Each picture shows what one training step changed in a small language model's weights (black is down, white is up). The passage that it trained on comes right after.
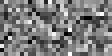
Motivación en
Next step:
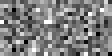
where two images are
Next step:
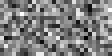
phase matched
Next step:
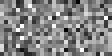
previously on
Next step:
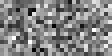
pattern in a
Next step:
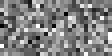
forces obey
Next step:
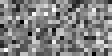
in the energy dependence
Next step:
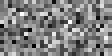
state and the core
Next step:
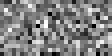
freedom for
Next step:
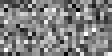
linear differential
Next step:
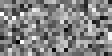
solid particle,
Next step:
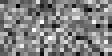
set of master
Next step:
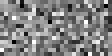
with Claude
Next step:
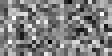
de gestão e
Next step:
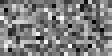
o Porto de
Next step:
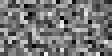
Estamos en
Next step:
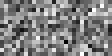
character in the
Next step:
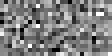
(e quindi
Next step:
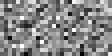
and motivating,
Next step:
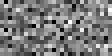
the infinite
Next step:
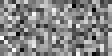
and the energy density of
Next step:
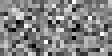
de cette
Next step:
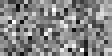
the FSR we
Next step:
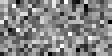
distributed on
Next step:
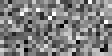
providing their
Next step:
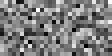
| | Observations
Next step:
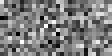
in dieser
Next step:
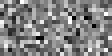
o atendimento
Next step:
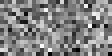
explained in the
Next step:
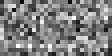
and protect
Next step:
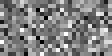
To understand
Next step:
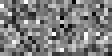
keladi va
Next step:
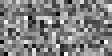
a correção é
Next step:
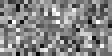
the results of the
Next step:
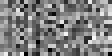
chains in the
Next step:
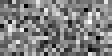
each block are
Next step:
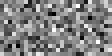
que seja
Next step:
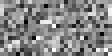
an approximating
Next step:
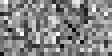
simulation; however
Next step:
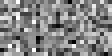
as a tradition
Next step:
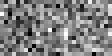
variance estimators
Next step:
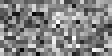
of the analysis.
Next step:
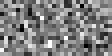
la Murcia
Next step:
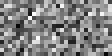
or in the control
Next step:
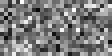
va yoz
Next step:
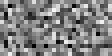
Science Education
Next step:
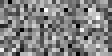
higher at the
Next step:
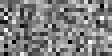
with multifunctional
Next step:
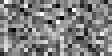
salas de
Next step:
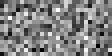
$z \sim
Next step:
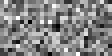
as a function of the
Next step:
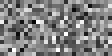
the spacing of
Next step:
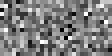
Doc. dr
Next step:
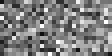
of nontrivial
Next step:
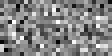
the expected value of
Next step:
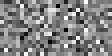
have different spatial
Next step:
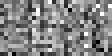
or empty,
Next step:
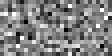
would add only
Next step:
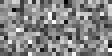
solution by means
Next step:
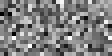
documento que
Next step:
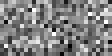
be taken into
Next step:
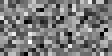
qobiliyat va
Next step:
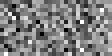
preceitos da
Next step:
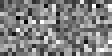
reflecting a
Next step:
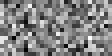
evaluated through
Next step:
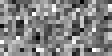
in our analysis of
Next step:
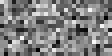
in section 2,
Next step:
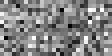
of the region).
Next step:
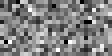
[N {\small
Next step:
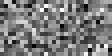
Esse achado
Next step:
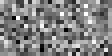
width comparable
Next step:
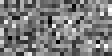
the exchange
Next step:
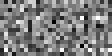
e infração
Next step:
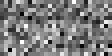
pacientes com
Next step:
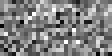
in that region.
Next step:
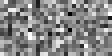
top pairs
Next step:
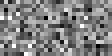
Reports of
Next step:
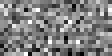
the broad
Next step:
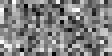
development of
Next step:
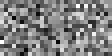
absorption of
